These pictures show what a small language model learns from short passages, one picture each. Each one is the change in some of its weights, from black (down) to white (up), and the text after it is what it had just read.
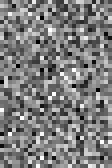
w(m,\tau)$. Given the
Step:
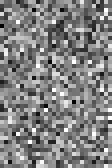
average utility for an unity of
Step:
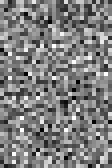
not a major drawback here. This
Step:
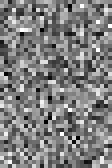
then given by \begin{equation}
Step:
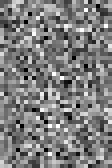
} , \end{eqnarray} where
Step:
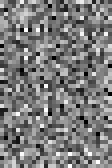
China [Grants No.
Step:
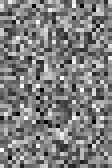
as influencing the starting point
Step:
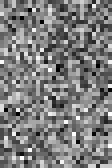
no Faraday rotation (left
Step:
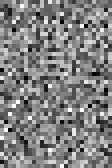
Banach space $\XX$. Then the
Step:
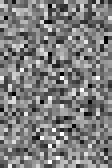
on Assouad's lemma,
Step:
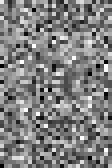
the prime number theorem the probability of finding
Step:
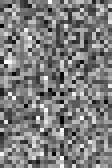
\section{Existence and
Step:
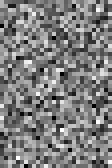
is most easily understood if we begin from
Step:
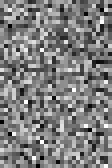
properties of the piecewise-linear part
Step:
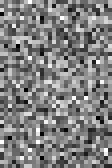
to a neuron before our model
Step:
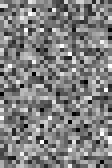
N implantation into 12 nm
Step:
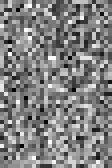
\subset K$. Now, $$
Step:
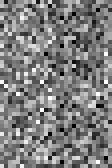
Y = X\beta+\ep.
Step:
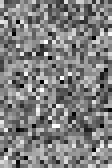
diffusion length from scattering will increase the
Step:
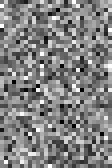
compressible {Euler} and
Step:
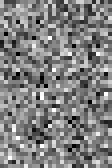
corrections to the LIGO test
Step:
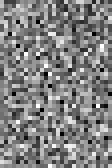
corrections were obtained from the MIPS
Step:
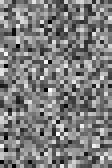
applying additional voltages to two
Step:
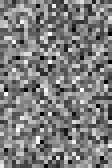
appropriate asymptotic study and properties of the
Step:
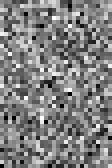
V(P)$ we have that
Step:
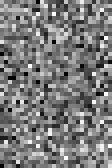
of its arbitrary normal series.
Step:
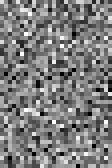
a concrete test on the prediction of
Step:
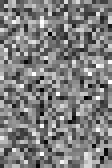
serves to change the equilibrium binding
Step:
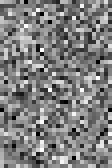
objects large enough that allow splitting into at
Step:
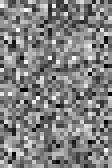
in the sense of the theory of length
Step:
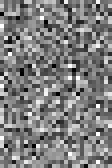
\AA$ and $F\in
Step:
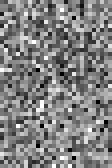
accompanied by the formation of
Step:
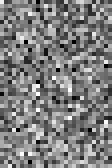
t)$ of the cohomology of the
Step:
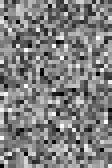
against $T$. Such a plot is
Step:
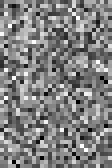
structure of MscaleDNN in regular
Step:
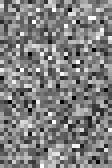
k} \rightarrow -\mathbf k$
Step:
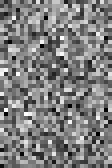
There exists an integer $K\geq
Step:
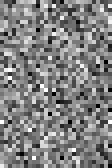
linear operator when $r \ge
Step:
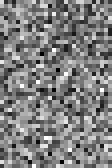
from a point source, in any direction
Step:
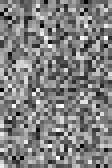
cross-section: $\sim {\rm
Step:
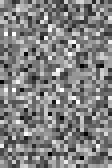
turns out that they are particularly well
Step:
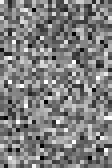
the inner horizon is reduced. As
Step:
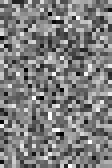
see below. First we describe the height
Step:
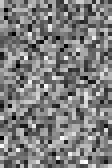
respectively. An interesting feature can be found
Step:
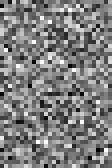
trained the network step by step instead
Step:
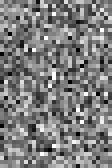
of $\pi_k$ (and
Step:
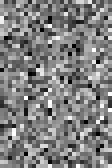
us notice that $\Phi_A$
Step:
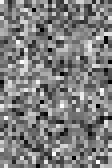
the inverse effect of the energy and momentum
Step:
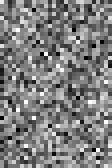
the method of Cartan [11],
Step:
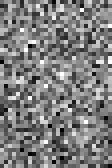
random money transfer shown as
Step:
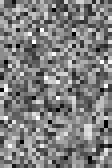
is proportional to the exponent of order
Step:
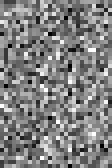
constants $b_0$ and
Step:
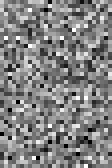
\vskip .2cm Define, for
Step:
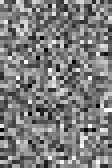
all subscripts with a repeated
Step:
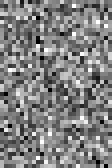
during \hasenjaeger's
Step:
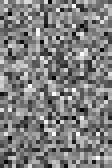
($\Mgas \sim
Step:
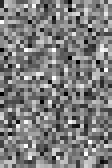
\mathbf{H})$ and, if
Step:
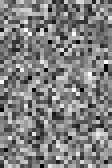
submanifold adapted for the construction of
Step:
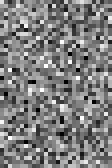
results show that high-latitude
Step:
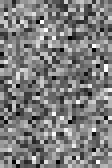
implications of the driver’s
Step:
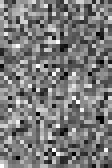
due to a single large value among
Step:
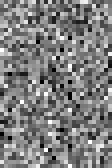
prime $N$ such that
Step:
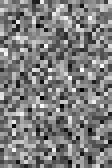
edges of the feather 2
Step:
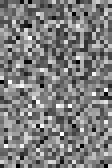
\subsection{Abstract simplicity}
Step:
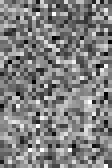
of the cycles is identified with the total
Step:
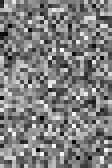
verifies the Gibbs identity
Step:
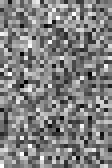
C(H). Second, the very
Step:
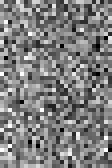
all $u\in \mathcal
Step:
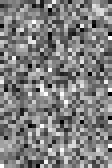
An alternative initial algebra specification of
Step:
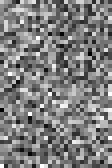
block describing a single photon absorption remains
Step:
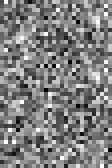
point $\vk x\in
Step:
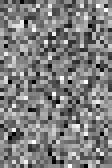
Theorem 1.3 {\rm
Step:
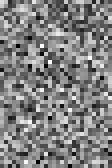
exceeded the acceptance
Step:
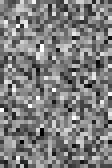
very important to see how the
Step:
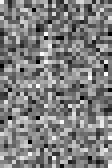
the approximate solution decay exponentially in
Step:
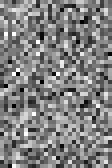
series, so that we have $(\nabla
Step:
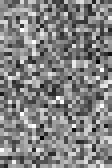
critical field which stabilizes the flux
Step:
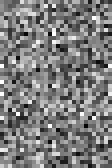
stable for larger $r$.
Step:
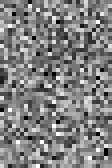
the end of this section. The mass
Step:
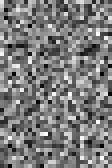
respectively, except when $A$ is
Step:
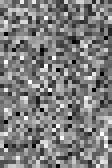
vertex to be adjacent to itself and thus
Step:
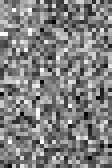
$5\%$ of the variance when
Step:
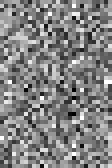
response. This preliminary investigation
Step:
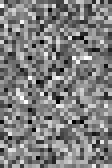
case; the one-level transform is
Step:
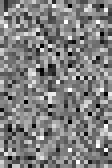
respect to $\partial_i$ and
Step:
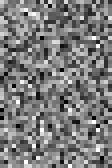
be provided by a central star with
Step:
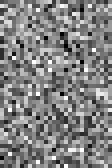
avoids \textit{isolated
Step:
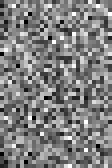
\end{equation} This example again
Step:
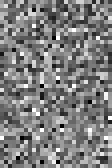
The conversion of the remaining conditions to
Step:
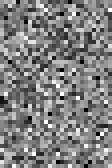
resistance of AZ31 was
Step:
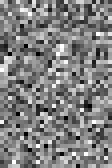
a knot or a link on a plane
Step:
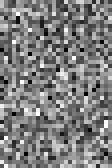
to higher stress. The strain
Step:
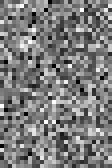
Soukup]{ Lajos
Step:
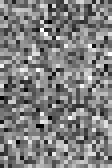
on the iterative or improved amplitude
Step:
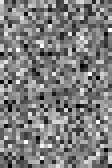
we assume that $\varepsilon > 0$.
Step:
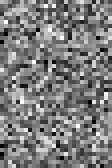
point in the hyperbolic plane) and a
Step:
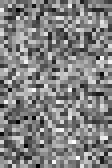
due to the in-plane and
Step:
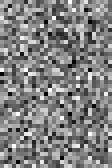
gravitación de la materia
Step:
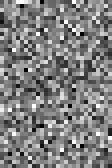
define: \begin{multline}
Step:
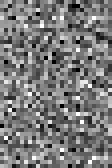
\'equivalent au Laplacien
